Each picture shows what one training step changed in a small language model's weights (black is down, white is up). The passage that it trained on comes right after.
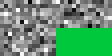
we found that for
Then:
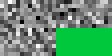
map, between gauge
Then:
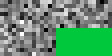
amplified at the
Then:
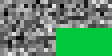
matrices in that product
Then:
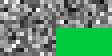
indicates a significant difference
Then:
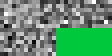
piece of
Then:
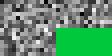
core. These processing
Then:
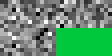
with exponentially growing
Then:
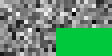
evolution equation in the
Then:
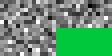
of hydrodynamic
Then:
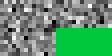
- Organisational
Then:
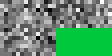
growing conditions on the
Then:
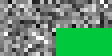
resulting in low
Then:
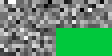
one level to
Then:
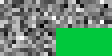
where turbulent
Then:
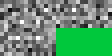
binary similarity
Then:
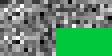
ва сув
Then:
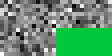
as BORB
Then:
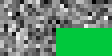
but at the same
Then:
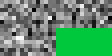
of significant genes that
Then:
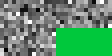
of particulate matter
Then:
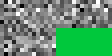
Comunicación y
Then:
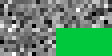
and Complex
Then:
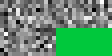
the immediate
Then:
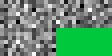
complementares e
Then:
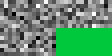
the lighter
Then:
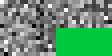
of specular
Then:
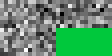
in search of their
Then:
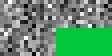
Serve with
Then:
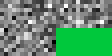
were found with
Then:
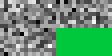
and failures)
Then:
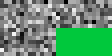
that household food
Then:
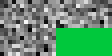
by nebulization
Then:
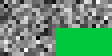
for metallicity
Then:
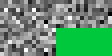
especially promising for
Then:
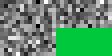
frequencies on the dimension
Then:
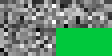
the background field is
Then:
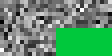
GVS is
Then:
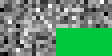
Fig.2 was
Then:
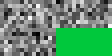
det som tas
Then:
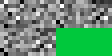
the number of
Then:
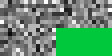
des deux
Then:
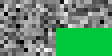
Ge NMs by
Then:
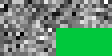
8. Give
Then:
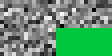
for the operation of
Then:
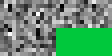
responses} In
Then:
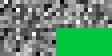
that English Language
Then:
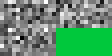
the process. -
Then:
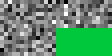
black box.
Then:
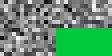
primes which are
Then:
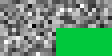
achievable in
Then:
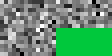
de primaire
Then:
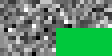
Both approaches aim to
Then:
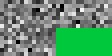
1 est faite
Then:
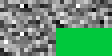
by means of
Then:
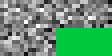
discussed in the next
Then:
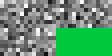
of not separating
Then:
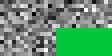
tahlil qilish
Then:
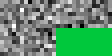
a useful single
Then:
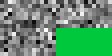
a detailed analysis of
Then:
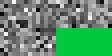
the Sc
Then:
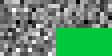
the same range as
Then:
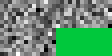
das universidades e
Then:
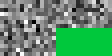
de protéger
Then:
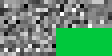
ve Aklın
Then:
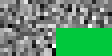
material is a dense
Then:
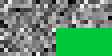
Change LL
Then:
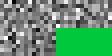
pour Wahala
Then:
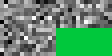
order the direction
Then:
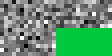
software module which
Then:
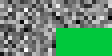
logistic equation,
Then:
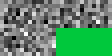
* The coefficients do
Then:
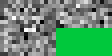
by cooling
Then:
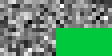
the development of transport
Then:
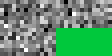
destruction of
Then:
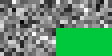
was sufficiently
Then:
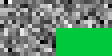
va rivojlanish
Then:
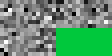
of the simplest
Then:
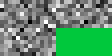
in contrast to the
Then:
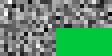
bosons will get
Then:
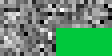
exact breather
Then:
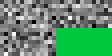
different values of
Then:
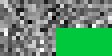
the South Pole
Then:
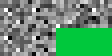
BEs for
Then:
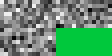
adaptive to the
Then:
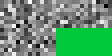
{\includegraphics {}}}
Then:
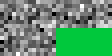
\propto \Omega
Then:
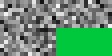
Although, the
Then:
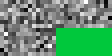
the flip
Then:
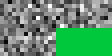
it, its product
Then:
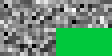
leaves the
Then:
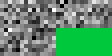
(c) Energy
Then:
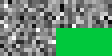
publicado el
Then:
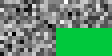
stars are more efficient
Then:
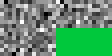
use in learning English
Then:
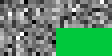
problems. Some
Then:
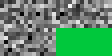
that can be
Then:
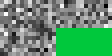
an odd
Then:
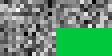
the interacting fields
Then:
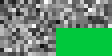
is easy to
